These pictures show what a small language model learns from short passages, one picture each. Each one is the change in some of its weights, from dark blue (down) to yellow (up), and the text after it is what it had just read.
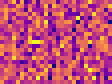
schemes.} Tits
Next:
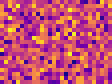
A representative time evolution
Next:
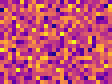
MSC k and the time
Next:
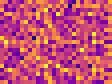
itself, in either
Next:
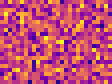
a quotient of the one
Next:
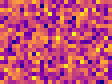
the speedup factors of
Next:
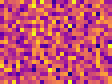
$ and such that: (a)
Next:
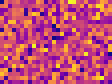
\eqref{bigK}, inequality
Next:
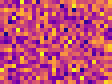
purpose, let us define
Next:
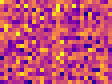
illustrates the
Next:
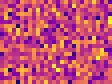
size that a further fall in
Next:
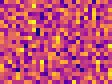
and seasonal availability
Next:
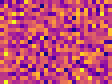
base forms. Such a
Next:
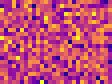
in 48% of cases.
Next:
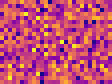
is irreducible and
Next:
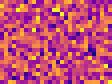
prisons are significantly
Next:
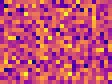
for all $t\in {\mathbb
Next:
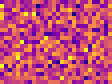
The so-called SOE
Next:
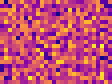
of the parameterization map:
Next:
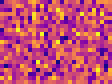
not sufficient here. Fix
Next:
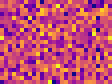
under accession numbers
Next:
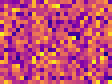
This produces an additional factor
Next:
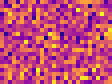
and (2) we see that
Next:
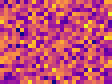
study demonstrated a
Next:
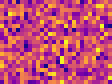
Marketplace, in the
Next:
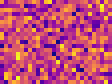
3.1 Enrolment
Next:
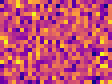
sufficient and necessary conditions
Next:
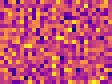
and extensively studied in
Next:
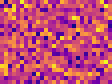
of $\Gamma_\phi$ satisfies
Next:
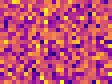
framework, it sends
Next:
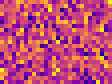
by letting $\gamma$ be the
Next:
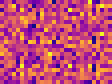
= X \setminus D$ log
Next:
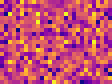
to Prof. P. C.
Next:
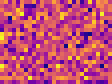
among others in
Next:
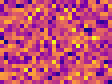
*Vapor Onset*
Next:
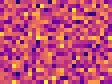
verifies \begin{align}
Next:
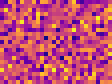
and $Y^j$. The
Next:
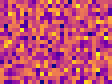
on carp spawning
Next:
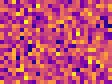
Karim, G.
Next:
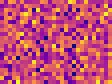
the first five columns
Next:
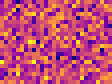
conditional encompasses both
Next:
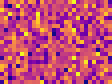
to features of the
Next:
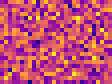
would be needed by the
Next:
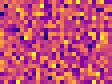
is due to Huneke and
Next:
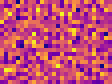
existing CW present in
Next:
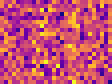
Legal Entity
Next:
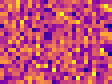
rate and pressure drop for
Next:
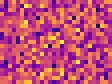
body of constant width
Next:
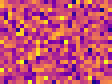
which typically presents with
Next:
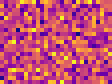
groups. The average
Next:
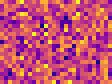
the auto-spectra
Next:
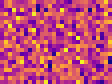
values of σ_z and
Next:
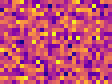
Step 13: split
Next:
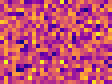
3 Bound Test
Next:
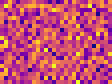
behavioural factor of
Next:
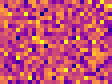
allowed to be not less than
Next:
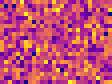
curve [Thompson,
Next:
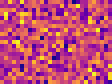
a constant $K>0$ such
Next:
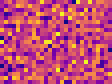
odd $k$ and when
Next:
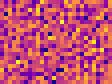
dehulling machine and
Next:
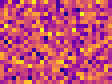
all $t$. It will follow from
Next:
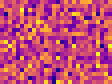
vanish and we obtain:
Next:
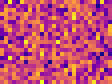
the type $I_{\infty}$
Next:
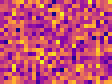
infection with *T.
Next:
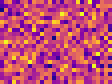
rank $k \in
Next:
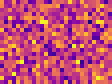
Dividend payout
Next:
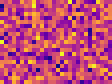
$S$ precisely when
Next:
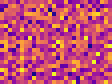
the planet, while proves the
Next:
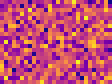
facts about decidable
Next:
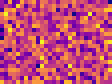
two variables are linearly related
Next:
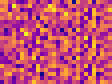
and maintenance of their
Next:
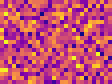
called ``central
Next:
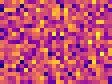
So $\cl{\C\cup
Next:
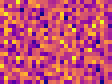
targeted by the
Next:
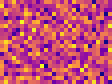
higher than B mode
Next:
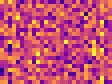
persistent platform to
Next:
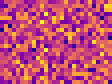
get that \begin{eqnarray}
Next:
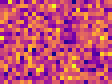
find unnecessary
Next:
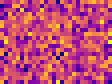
Dirac }$\delta
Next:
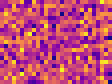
r$. \medskip Denote
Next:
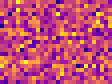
seizing the suspect's
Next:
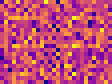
-\hat{\lambda }
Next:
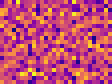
\mathcal{F}_k :
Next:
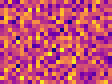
the numerical solution of
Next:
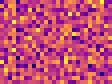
operators.\\ \subsection{A
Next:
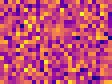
y$. But now,
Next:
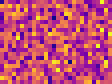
Introduction Interactions
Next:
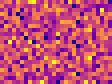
pairings allow for a greater
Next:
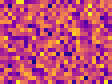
CTN by compression
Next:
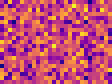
the perspective of distribution
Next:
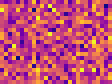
along the way that will
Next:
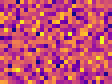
function with $\int_2^\infty
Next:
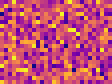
needs. A {\em
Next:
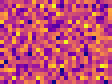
define the spectral operator
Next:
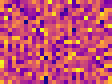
floor) is considered.
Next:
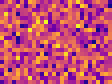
solutions of the above nonlinear
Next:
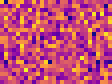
from the beginning that
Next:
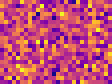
such that $k(0) <
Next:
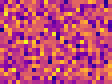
case $X$ is an integral
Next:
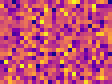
MedleyDB for
